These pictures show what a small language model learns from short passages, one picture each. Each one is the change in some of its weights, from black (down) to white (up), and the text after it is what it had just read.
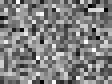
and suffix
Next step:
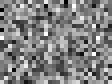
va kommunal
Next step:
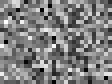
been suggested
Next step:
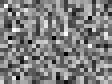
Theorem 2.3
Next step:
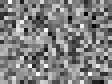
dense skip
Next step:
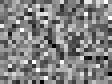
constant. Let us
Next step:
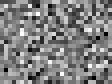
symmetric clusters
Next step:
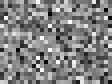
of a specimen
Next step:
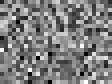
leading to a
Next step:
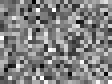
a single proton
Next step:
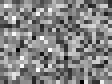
of that region.
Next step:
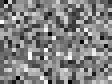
$$ Also
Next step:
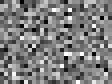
minimal graded
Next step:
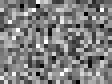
– although this
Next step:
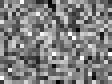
functions $ \nabla
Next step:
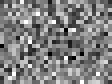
points to again
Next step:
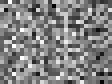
the gas constant
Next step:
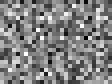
profiles in
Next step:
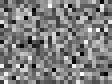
\ee moreover
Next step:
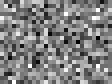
social sphere
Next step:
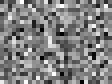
systems that present
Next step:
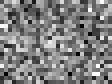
as alluded
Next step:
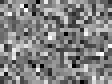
(C) It
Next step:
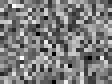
are randomly
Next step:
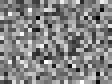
so indeed
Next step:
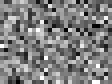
Al-br with
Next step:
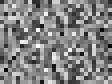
from 0 and
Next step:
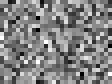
pot evalua
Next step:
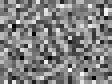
solitons is
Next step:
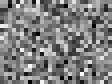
10 shows potential
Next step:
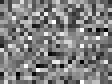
pointing in fact
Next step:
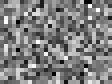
other edge of
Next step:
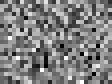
which is given in
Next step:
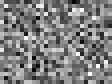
Representation in
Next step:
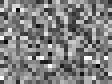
fit, this
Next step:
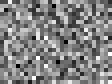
the bias is
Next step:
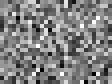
to note that it
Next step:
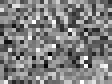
is subsequently
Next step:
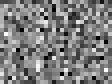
Details of
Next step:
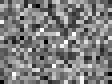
critical point universal
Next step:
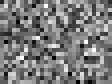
summarized in
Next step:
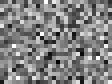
using a similar method
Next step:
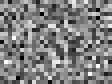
capacity of
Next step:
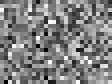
a non-linear
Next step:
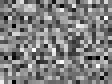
is diagonalized
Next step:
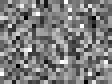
result holds. This
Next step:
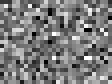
compact separable
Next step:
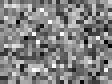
of maximal weight.
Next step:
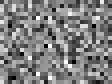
arte de
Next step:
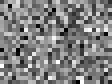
integral of a certain
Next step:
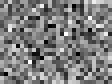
Finally, we
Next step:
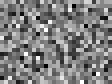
when chiral symmetry
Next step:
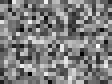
generalize results of
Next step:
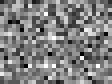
image of a
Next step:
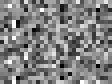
rest of the paper
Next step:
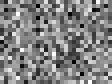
or the inclusion
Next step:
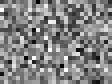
a falta
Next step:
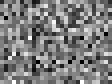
left in the linear
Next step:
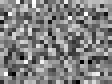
de nous
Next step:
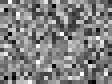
the mean response
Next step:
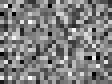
invariant, for
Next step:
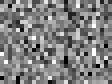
description of a
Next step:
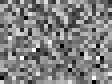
which is solved
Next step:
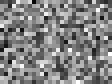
biri, u
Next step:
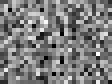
Therefore, we can
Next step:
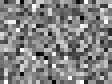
described herein,
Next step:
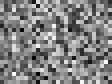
and connected) as
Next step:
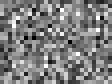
have led to
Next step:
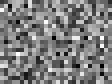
знаки для
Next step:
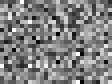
terms of a certain
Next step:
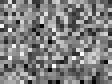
from the continuous
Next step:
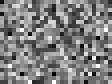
probability distribution, and
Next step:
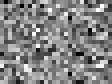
Chan, and
